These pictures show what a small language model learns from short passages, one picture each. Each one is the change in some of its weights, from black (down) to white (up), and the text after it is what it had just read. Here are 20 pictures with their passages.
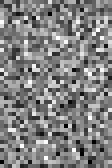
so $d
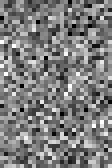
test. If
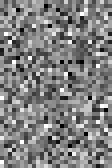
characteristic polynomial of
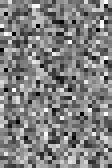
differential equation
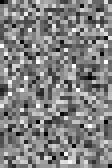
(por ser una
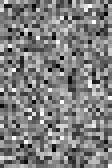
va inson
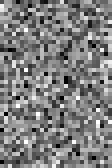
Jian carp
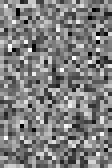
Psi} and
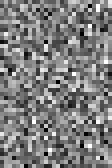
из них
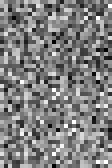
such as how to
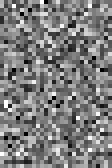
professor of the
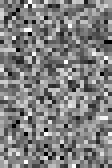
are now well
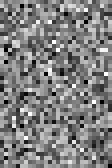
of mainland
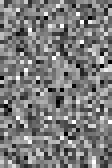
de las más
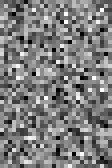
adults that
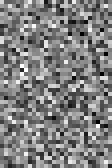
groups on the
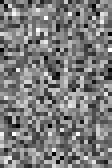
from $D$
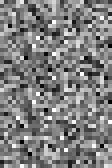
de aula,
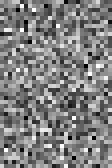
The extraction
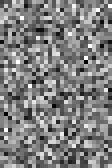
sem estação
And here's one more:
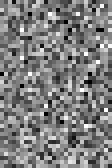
on it. In
